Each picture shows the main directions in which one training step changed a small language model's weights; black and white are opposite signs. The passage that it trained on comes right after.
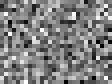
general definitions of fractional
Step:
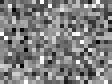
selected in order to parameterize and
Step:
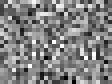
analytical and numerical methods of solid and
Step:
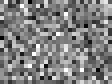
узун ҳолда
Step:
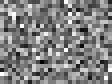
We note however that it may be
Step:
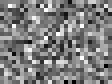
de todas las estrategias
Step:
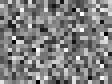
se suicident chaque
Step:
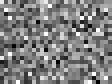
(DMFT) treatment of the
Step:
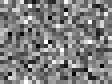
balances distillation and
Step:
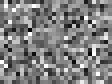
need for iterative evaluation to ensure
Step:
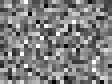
dengan topografi Desa
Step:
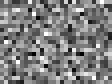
\en which has the effect of
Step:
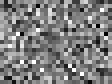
cases and allow us to work without
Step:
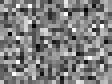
fin de validar el modelo
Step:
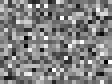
cada vegada - b.
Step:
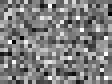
l'idea di fare
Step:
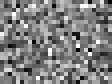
demand in Residential as well
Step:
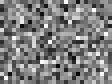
limit (the dotted line in
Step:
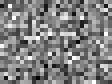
del Conocimiento Servicios
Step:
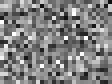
datasets. Ratio of
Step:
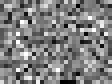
with peritoneum, momentum
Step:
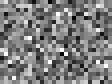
acids (Dychdala
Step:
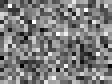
as their societal applications and data
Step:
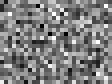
observations collected at the Centro
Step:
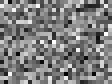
construction are given in the next
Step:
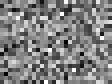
one and only one real root greater
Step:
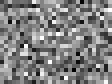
rate of the process $\lambda
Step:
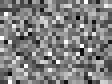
the declarative sentence
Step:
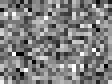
Mr. Marwan
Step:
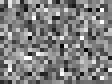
и при това положение
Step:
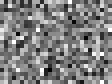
those of a carefully
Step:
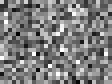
establishing a large civil society
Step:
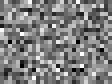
vegetable biomass, waste
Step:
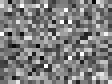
parameters for LAD showed the highest
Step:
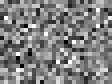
model data. Improved data
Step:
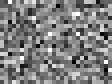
above extracted LBP features are
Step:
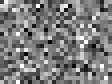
laborals específiques
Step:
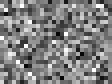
of *Plasmodium*
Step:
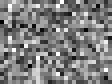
cultured breast cancer
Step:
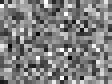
AN ONLINE
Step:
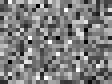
від часу реакції
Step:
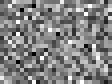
By effectively suppressing the
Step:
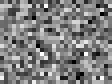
кодексе, где
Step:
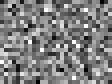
to develop a list of domains
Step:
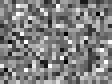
Bu noktada ahlak
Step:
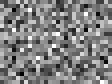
feed-forward function for residual
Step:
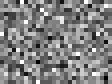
British conservative press
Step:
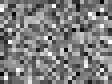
Through cytoplasmic
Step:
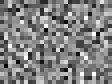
in the application to translational
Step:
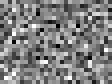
universality class. It occurs in
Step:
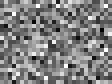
that very little or no
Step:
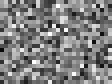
towards ICT is essential to
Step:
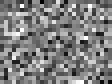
cross. It is chosen in the
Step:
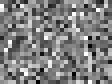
hasta sayısı
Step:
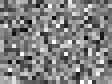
reported in the literature. Here,
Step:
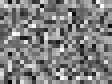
XYZ model. From the
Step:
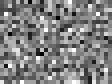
the renormalization of symmetric
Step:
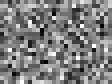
have calculated the GW detection
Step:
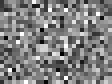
phase factor in each topological
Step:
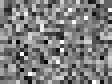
airborne object, method of
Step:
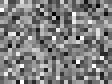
patients with glaucoma are
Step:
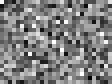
Speaking about classical description,
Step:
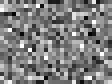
transmission through the aerosol is
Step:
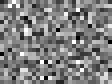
as relatively brief essays on
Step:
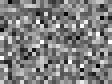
change in the gluon distribution
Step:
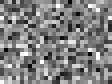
standard model of particle physics. The
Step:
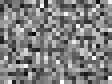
quality management implies enacting water quality
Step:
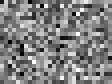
технологий, является
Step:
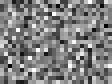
El análisis del concepto destino
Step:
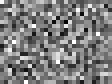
to be improved. The main source
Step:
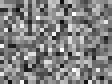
un archivo personal y
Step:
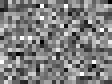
controlled through a relay module that
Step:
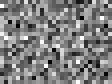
driving force for the whole
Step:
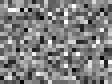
precession angle which are similar
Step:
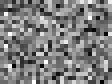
the regional electricity market, together
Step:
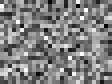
elementos, sin embargo
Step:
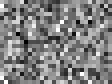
tinus* L.,
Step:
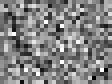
intralaminar neurons
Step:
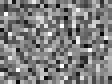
various Public Hospitals and
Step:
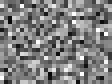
expenditure. Thus,
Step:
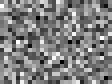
CJEU, as the
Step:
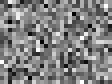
r source for BBzP
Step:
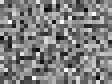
totally independent of the theoretical
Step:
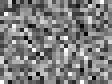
the matrix component. In such
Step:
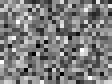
wheat, planting of previous
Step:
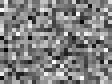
Signature of participant
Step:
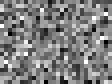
famílias que
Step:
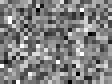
problem The trend in recent years has
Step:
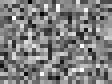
Ben M'hdi
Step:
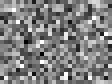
time, business entities, as
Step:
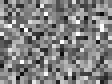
composed many songs using
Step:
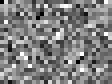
desde una excesiva
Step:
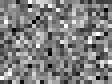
berpotensi menjadi
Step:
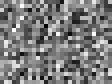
declining fertility
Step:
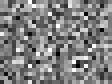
are addressed here. In
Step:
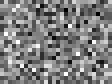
theorem in the large $N$
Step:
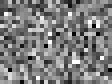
the choice of the parameters, the
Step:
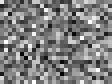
Primarily, internal use for
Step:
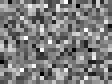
three spins are expressed with respect
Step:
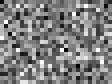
mod direct sau prin
